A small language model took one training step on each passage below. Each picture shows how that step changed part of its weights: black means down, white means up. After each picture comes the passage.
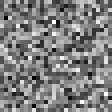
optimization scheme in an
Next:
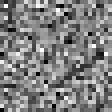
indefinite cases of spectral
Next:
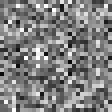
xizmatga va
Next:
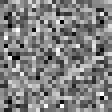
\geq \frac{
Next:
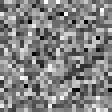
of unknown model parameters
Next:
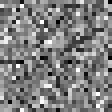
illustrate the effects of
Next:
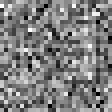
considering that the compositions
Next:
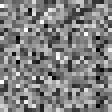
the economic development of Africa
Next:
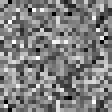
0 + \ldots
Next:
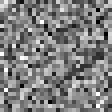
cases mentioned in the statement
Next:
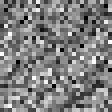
Link Property
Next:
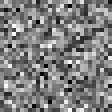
estimator is important in
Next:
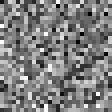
of the squared
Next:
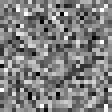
but the relationship persists
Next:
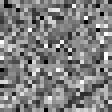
papel do estado
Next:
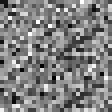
немає такого
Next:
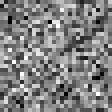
in many ways.
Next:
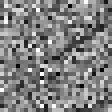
for the homomorphism $\Id
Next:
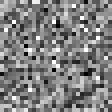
The Decentralised
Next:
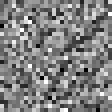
centered at the origin
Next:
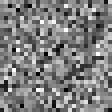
segments tangent to coordinate
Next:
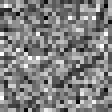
years [median
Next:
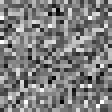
Table I and Fig.
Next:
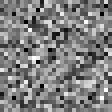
mosque management.
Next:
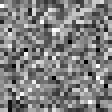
the nonlinearity, which
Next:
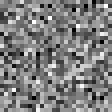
$\phi$ on a
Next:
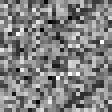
Artigos que
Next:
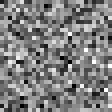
theorem of the paper is
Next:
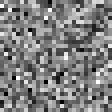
given segments with
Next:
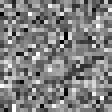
evolving front
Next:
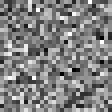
and $d\geq
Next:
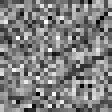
and on the base have
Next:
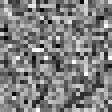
we use only one energy
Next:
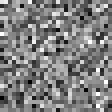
the Dirac measures
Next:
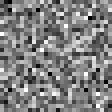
the reform on
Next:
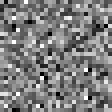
It is important to note
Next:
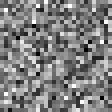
bio. f.
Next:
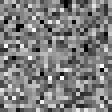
j \leq J$,
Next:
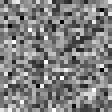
& \cdots &
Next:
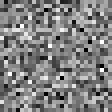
\[ I_\delta
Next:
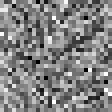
associated to arithmetic surfaces.
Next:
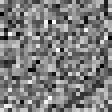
Doctora en
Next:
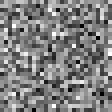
a static nonlinear
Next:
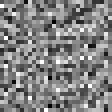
Moreover, as a direct
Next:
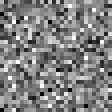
só contempla
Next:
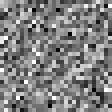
spaces, which are assumed
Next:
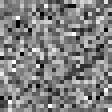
Research in Educational
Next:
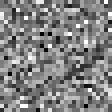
faster onset of
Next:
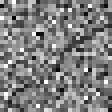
to a Kiel
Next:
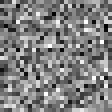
Mode Standard
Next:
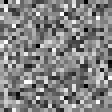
was freely soluble
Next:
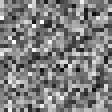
In this work, the
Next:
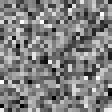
consisting of polynomials of
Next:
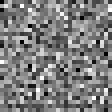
the interfacial
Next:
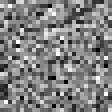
two innovative technical systems
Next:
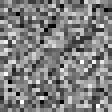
author and T.
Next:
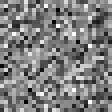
some color class. The
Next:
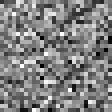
output accuracy, and
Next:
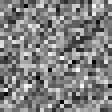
and economical method for
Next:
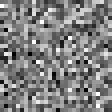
the first to consider the
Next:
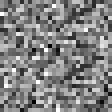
15 (life on
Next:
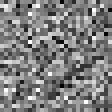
branża ta
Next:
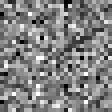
dan tinggi
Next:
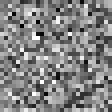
is also true: to
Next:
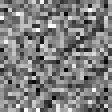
0.5cm and
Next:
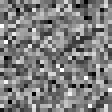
whether set-valued
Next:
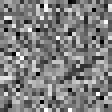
que tanto a docência
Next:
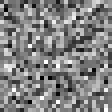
other. Thus we have
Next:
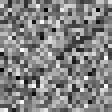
of MS^-
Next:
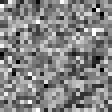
la población que
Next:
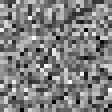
other people. This also
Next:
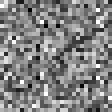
conducted in the Department of
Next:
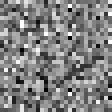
tanpa merasa
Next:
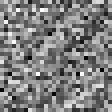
N$. The above results
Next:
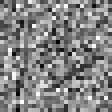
– huquqiy
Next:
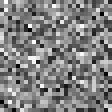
mamlakat va
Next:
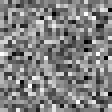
difficulties in
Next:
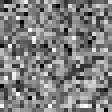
– ya’ni
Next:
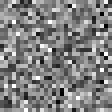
cabo este proceso
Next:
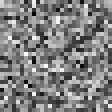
is present with or without
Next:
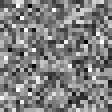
se observan los
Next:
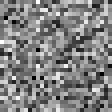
1d; Figure
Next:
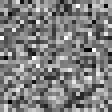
argument.} Thanks to
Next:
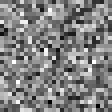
of the core branches
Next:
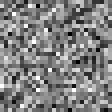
The following upper bound for
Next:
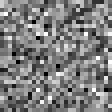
they are able to
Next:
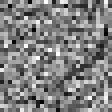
397 strategy would likely
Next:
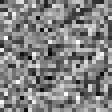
indicators and factors with high
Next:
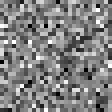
Once the model is
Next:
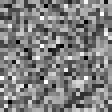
textos completos de
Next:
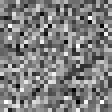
and A. A.
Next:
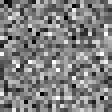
\noi Proof :
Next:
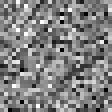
{\delta \over
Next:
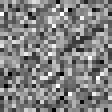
and Assistant
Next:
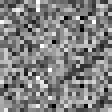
for example Stroock
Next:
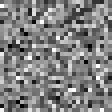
the state space of
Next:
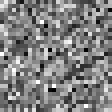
normalization used in the
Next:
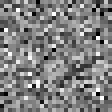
la wilaya de
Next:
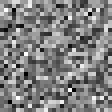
spectrum, Steinberg
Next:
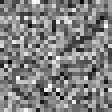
and only if it is
